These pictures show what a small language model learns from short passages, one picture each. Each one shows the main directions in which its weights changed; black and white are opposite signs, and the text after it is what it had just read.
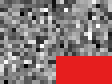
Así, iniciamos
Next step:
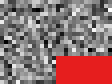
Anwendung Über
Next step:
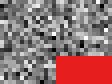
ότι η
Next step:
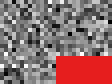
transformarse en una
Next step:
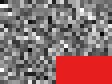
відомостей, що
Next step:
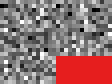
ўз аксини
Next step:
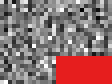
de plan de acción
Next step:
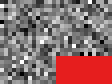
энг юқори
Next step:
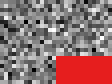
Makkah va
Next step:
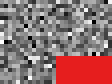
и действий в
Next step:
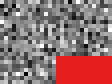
Les entreprises,
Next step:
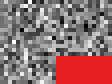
faz imprescindível
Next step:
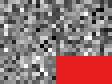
and the minimal
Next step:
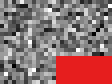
ake yi a
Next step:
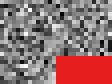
обстоятельства и
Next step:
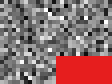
dependientes que
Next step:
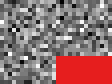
o cálculo do
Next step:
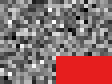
sama dengan $p =
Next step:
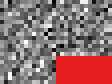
de las Sierras
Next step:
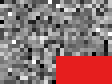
разложения данного
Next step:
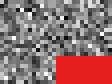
bir qurbonlarni
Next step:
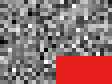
a Narrative
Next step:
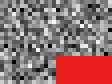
verzichten auf diese
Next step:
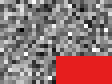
vários autores, nas
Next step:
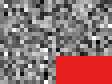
externos e que
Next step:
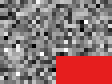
потому что она
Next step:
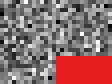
tashqari, MAS
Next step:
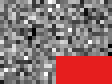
oldida turgan
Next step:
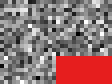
cat pelapis untuk
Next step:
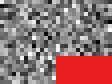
имеет три
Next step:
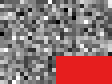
что, скорее
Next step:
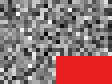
estão ausentes do presente
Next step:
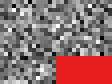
ou éthique des
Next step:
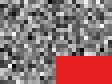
، وهو
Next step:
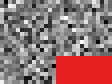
totales, más del
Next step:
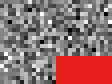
desire to bring
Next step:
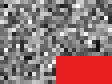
servicios de forma
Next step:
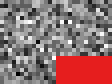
пам’ятки за
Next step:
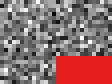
R., Pantji
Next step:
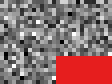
d'autres publics
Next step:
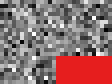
в зависимости
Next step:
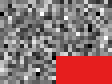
va ilm-fan
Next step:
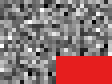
обобщения и
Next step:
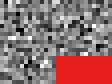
a la salud,
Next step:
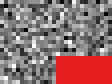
основной упор
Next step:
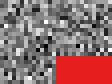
estaba ubicado
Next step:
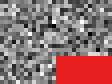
una investigación de corte
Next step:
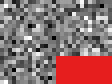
der Austrocknung
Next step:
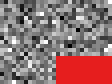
del Código;
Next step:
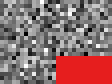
chiqilgan xolos.
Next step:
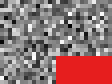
waardering van
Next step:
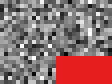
dat Eva hen
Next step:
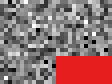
um direito fundamental em
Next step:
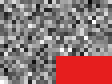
yapraklar ve
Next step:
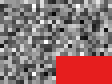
birinchi marta u
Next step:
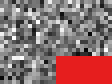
maromdan boshqa
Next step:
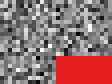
mit Behinderung
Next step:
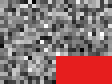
and post-war
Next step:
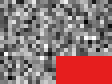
que inhiben su
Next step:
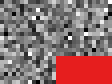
verband hiermede
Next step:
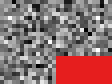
Tu boca, que
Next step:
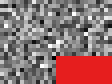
va quvonchli
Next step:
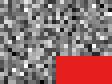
não apenas uma maior
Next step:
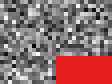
daarop zijn
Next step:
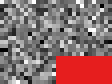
der Kategorie
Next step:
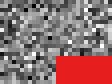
Natural splayn
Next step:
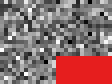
evitar el uso de la
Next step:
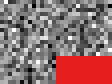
eng qulay hamda
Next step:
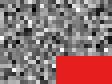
visto como local
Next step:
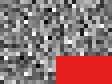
o problema vivido
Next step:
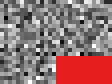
bu kurashda
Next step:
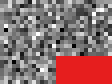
and its importance in
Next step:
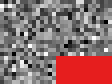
diferentes perspectivas,
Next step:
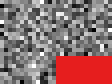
инновациялар №
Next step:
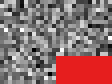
A.K. O
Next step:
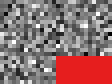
ular ko‘pincha
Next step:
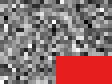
va ahamiyati."
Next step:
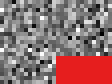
bespreekt de
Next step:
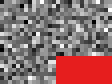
Ushbu keltirilgan
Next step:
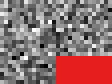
guru melakukan
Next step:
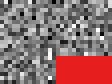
de cooperación
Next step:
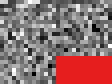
Espacio Interior de
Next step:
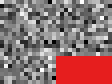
и сорбции
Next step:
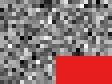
(Reyes y
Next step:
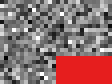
тать. В том
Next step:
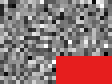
el proceso de determinar
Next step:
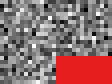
condição de saúde dos
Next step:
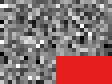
деятельности данных
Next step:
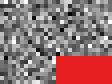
importância da gestão de
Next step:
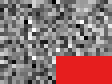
& Mohammed.
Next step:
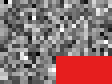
de confiança e se
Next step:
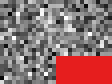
répercussions de
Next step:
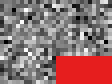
muhitida saqlash
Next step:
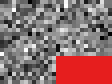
Mission - State
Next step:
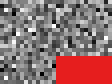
zona central de
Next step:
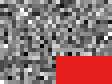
старше). В
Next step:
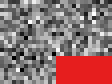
tunni shunday
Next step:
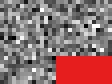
est structuré
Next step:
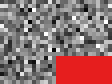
на пути к
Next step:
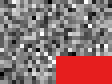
bu vitamin ham
